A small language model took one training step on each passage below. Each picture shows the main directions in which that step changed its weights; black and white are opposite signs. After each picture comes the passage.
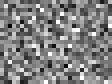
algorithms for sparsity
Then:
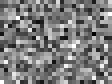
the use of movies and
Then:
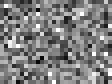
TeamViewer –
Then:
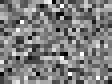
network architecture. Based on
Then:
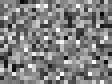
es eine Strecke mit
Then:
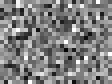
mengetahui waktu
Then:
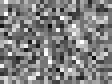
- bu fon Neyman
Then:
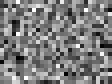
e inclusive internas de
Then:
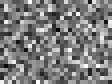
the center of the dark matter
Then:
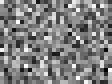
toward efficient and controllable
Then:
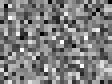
Characterizing the intrinsic
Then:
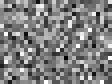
combining the strengths of
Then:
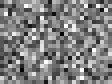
operations per minute regardless
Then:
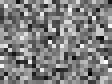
studies of the thermal emission from
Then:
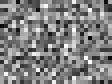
axloqiy fazilatlariga
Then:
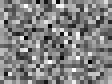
of the loss function works if the
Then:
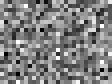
of the system. We impose
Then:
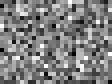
omildir. RULER
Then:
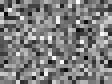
vacuum permittivity $\epsv
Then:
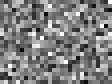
major axis through the azimuth
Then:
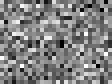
in the case of Design I
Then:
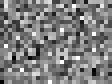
the main text but just show it
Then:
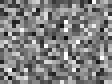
hence bubbles of different
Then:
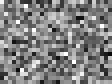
and the SNSF project grant
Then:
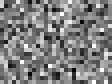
(Device detection): two
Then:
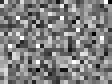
Specific results for conditions such
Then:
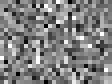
criança, através do
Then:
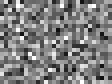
le domaine le plus
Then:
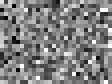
accomplishes this by
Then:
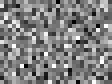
the document is taken alone
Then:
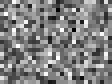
Jobs: 6 Pending
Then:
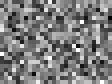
Estatuto da Criança
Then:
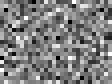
metodlar sirasiga
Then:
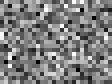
in resonance. For the spectra using
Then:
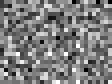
$\mathcal{M}$ in general
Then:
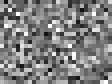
arxiv ishini rivojlantirish,
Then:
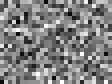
Мириizzi //
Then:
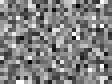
NS- joylar
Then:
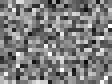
chiqilgan. Rasmiy
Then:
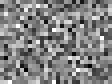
no curvature. Its torsion,
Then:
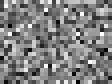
for weak-phase objects and
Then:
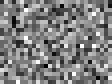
e alimento para várias
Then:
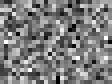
initiated looking for effects
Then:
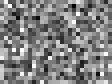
datos personales que se
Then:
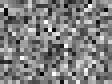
Halo} In Figures
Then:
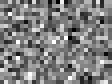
жаҳон тиллари
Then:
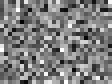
on the activity of elderly
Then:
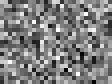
coverings of the sphere,
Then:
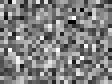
in \eqref{vphi},
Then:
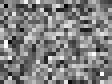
estratégia é eliminar
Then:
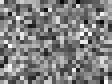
Bolaning hissiy
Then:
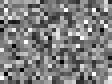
Under the influence of
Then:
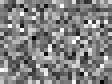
die Entwicklung einer
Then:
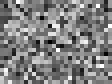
allow clearer associations with
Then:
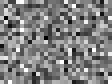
adolescentes com
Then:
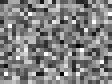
the Misner mass definition
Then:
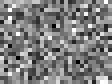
suited for scalable quantum
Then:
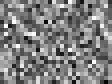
equation \ref\massive
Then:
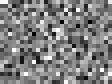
CGC weight function describing the
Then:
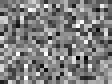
a «paz». Esta
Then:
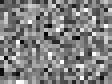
**The Salamanca
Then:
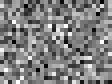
*Peran Masjid
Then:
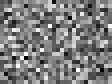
between the green objective
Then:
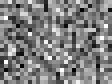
Keywords: sound
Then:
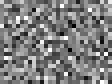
determining dust opacities and
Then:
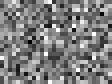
OF THE EFFECT
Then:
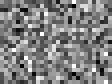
uchun faoliyat turlaridan
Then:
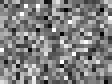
of cooperative multi-cell
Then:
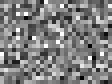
solid black line corresponds to the mean
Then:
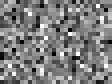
give scientists?]
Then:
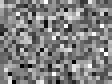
Maron M. Annaeva
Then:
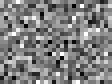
attack strategies. To address
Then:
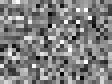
gaven, wel
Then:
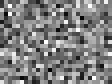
metodik jihatdan ham
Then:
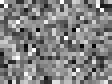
${\bf k}$ is found at
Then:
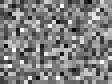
digitais como espaços
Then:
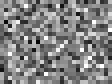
the growth rates of the formation of
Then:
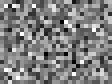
Such large bubbles can
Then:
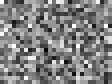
RCQ, GC e
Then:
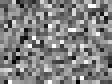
waktu tiga hari
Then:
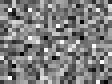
lar onde ocorria
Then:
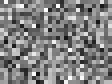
de base des déchets
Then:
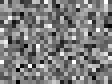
a reliable way. An
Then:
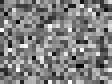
when the spin correlation length is large
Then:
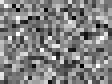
of antimicrobial
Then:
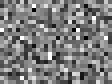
Occlusal Tooth
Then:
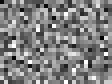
sifatlarini, umumiy
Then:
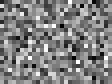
чисел, особенно
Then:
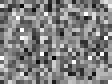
que caracteriza a las
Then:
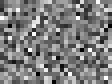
und Zahlungen im
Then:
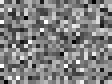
інші інформаційні
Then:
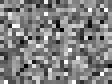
de ilgiliydi.
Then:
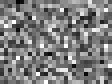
karvonlar harakatini
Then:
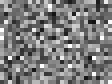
the decrease in flux density from
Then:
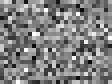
bahwa menjadi seorang janda
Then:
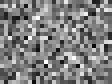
energy; cold fission \\
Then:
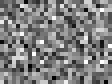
storage devices, and recently
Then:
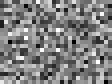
of the lessee. В
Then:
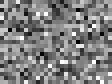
В данной статье
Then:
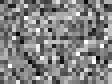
particles ($\theta_m$) before
